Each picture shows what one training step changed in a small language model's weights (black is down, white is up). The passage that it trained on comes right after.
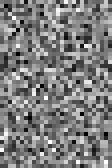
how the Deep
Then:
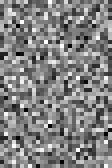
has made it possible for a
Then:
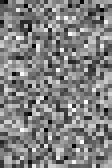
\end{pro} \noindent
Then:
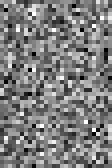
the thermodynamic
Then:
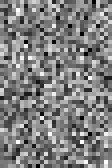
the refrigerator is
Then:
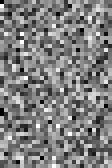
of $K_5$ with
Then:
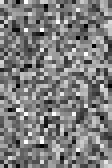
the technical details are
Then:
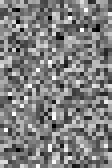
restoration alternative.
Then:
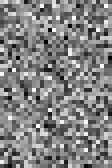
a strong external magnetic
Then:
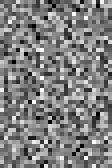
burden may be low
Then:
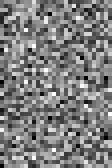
where the size of the disc is
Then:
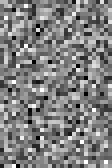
planning in the state.
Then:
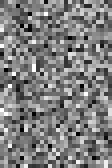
is dominated by
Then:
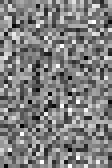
copper ion at the
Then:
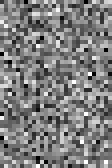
ideology of the New
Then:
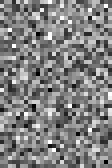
method XIV of the
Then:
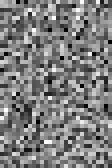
them (Vuong et
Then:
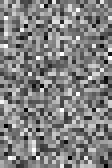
fixed $\mbx$ is
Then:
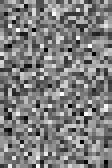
the mass accretion rate is
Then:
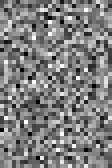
can be concluded,
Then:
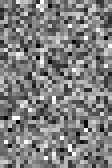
mild), modulated by
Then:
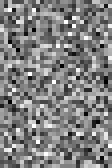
observation that functionally important
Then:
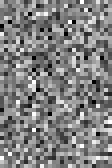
(as demonstrated
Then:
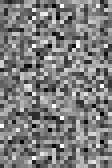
the qualifications of
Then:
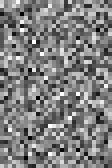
potentials), there is a
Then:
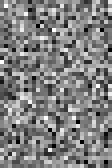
of the explants and
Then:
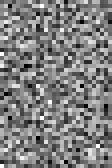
the W.C. approach
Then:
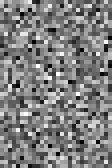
based on research conducted by
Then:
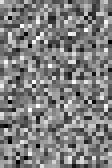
words, or tacit
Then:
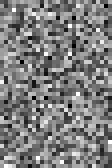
aid in preventing
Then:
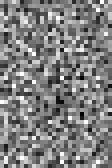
P., Zhang,
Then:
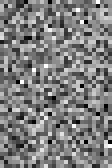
the non hydrogen
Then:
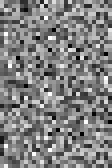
constant vector, with elements
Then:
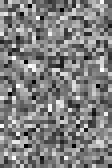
should be understood to
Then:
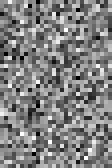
ID has been assigned
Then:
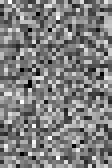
properties: \begin{enumerate}
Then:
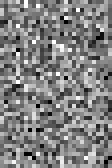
(UB) International
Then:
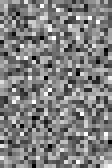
or the creation of
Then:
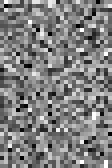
given by Baird
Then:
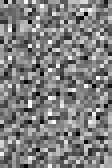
to %sample the
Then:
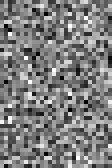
acid m.p.
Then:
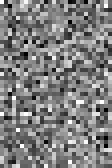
previous research to determine
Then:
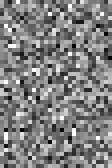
automation in code
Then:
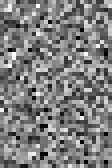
errors induced by the algebra
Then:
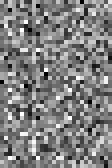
if both $X$ is
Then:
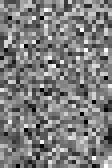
on the physical properties of the
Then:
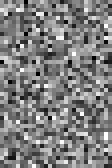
the following multivariate version
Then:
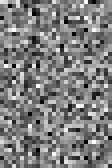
that $\eta ' +
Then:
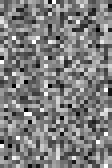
of progesterone.
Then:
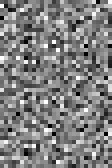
measure owing to their general
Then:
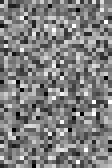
comparison of state of the
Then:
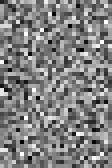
was achieved as
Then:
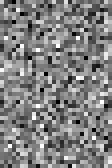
that \begin{equation}
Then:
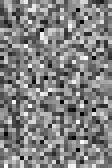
provision of services
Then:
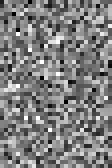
PAHs concentration
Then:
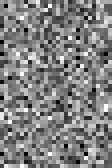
position, which requires 1
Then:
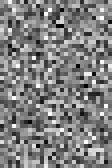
by $\mathscr{E}$ the
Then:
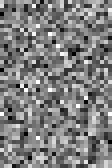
natural transformation; introduce
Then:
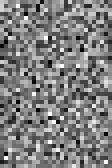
velocity of the
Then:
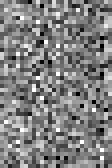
\begin{equation} \Phi
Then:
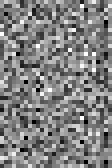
knowing the proper cyber
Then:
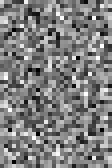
Slovenian Research
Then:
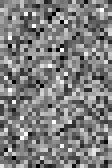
options for these infections
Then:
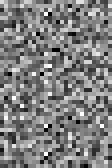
for example, take on different
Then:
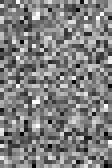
with the lowest number of
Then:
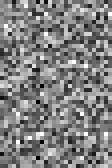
knot and the minimal
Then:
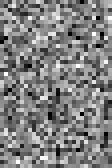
the Research Division
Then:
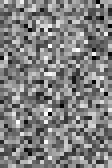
B, A can be in the
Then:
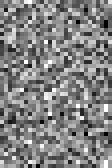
as the matrix size increases.
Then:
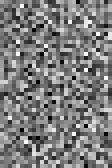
programme initiated by
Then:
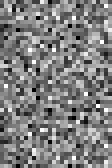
a curvature singularity
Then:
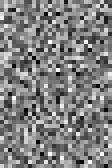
sets} to find a
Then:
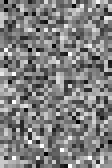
land. Subtle
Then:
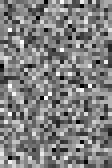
The KDE construction
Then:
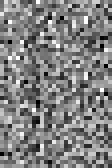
8B \item Target
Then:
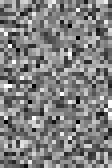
application use are in good
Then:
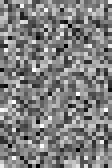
database. One
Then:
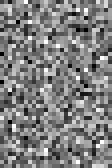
to thoroughly of the
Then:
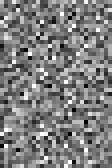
leaves (2)
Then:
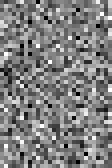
fractured, showing
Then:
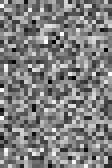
of generators of strongly
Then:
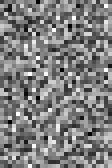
able to finally obtain
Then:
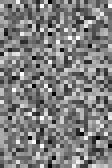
groups. Table 3:
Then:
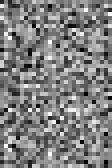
the evolution of the theory of
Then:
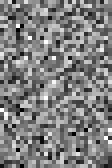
extinction found in previous
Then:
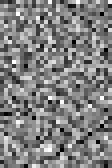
finite on bounded sets and
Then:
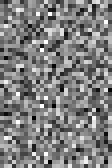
papers surveyed
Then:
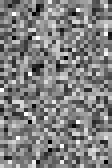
of PR this procedure
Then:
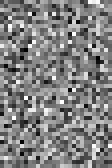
metallicities and the
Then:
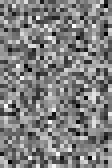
Based on this, we study
